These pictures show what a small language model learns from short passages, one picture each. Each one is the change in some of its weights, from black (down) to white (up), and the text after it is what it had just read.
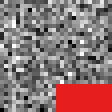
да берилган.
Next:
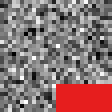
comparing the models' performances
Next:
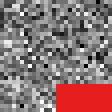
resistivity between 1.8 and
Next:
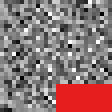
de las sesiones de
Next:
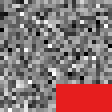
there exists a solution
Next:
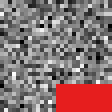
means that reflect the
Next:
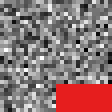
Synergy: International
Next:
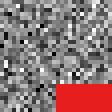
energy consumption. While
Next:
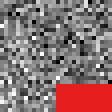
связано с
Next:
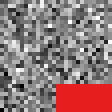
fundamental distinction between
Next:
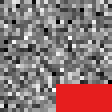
*Ethnic and Racial
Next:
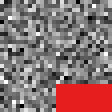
van Speybroeck
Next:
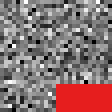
suvi T.dan
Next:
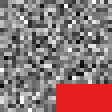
PubMed, com o
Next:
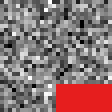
В результате
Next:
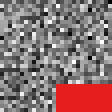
huquqini himoya
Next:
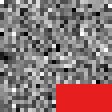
by the sum of the original
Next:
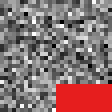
preocupante de esto no es
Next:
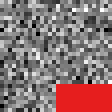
Chinese Academy of
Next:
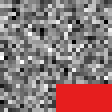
at the location of the
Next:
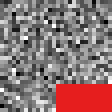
this is not beneficial and
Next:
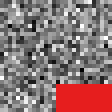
услуг за счет
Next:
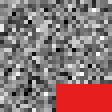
Ames, Iowa
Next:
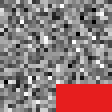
tu ser querido en este
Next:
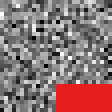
groupe plus restreint
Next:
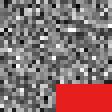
length 60 (geometric
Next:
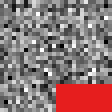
for the future measurements to be
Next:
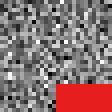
arası grubun veli
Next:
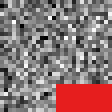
mechanism designed to
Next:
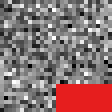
\end{array} \right)
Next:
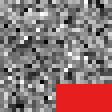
essa evolução
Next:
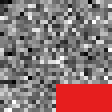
unib chiqishni
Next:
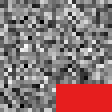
когда уже много
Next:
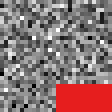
objects labeled as galaxies
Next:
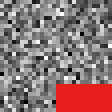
asosiy g'oya va
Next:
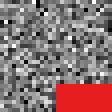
VCA is practically
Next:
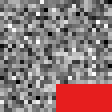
\mu^-)$ have been taken
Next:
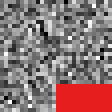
essa dovrà
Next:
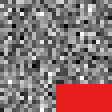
profissionais de saúde
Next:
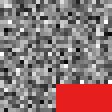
normal junctions where the
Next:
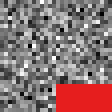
Hadron scattering
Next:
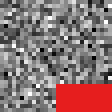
for CPU-GPU
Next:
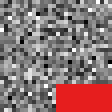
Having obtained a Master of
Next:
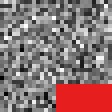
pueden practicar y
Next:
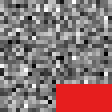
measured in the laboratory
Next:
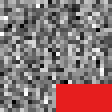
haqida fikr
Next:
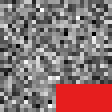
and underscores the need to
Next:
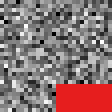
heat kernel in terms of
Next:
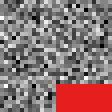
weights and KV cache
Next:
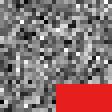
relationship between Ukraine
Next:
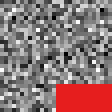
publicação de jogos para
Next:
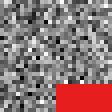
microondas ^d
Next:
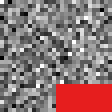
aim of the present investigation is
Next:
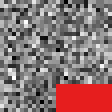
that the typical degeneracy
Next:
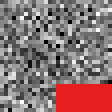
do not contribute to $U$
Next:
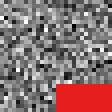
quantum-state extensions
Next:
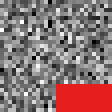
is characteristic of field emission from
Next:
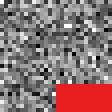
in the first-order topological
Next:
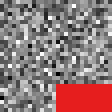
tends to be below the
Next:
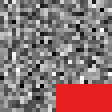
bimodality in the relative
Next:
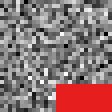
lingkungan VI
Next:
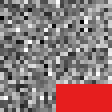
estudios coinciden en que
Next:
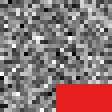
when the chiral symmetry is well
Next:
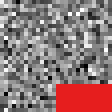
the value of the derivative at the
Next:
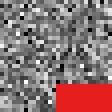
Structures in OARs model
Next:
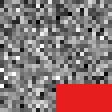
second derivative of the
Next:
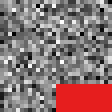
SEED-Phase 4
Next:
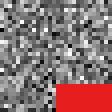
of hands that produced the
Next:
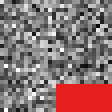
the Roman Space
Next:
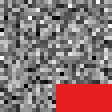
of inequality was used to do
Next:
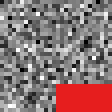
sulton Mas'udga
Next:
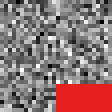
o'tish, shu
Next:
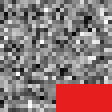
and radiative decays,
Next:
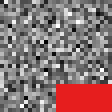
used around topics and areas
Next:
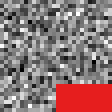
positive contributions to the beta
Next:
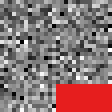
first decreases, and then increases
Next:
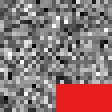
how to overcome the effect
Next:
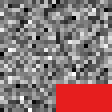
va uni tekshirish,
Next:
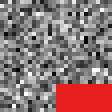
O sigilo profissional do
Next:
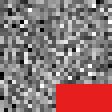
by $eV,$% where
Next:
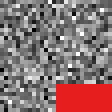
dificultad respiratoria y
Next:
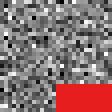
the measured \Kxy~to
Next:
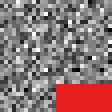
(QPM). In QPM
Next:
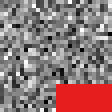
synchronous machines.
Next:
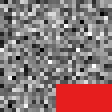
exemplo único,
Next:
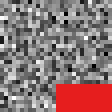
various factors, namely
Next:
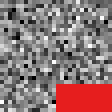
daily at Sun center from
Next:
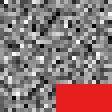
The generation of elementary areas
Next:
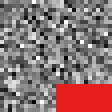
quantum electrodynamics
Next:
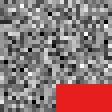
As Valente writes:
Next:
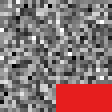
questions, specifying more
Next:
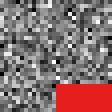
можем говорить о
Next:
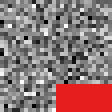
since $E$ is identified
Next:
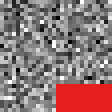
de falha associada.
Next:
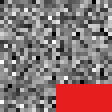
right-handed quark
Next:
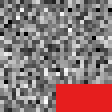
dolzarb masala
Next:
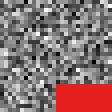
sur un fait social
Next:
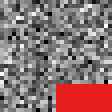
Due to the high number of
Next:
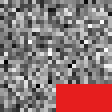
CNTs using high frequency
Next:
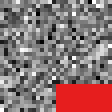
abstinência sexual por 2
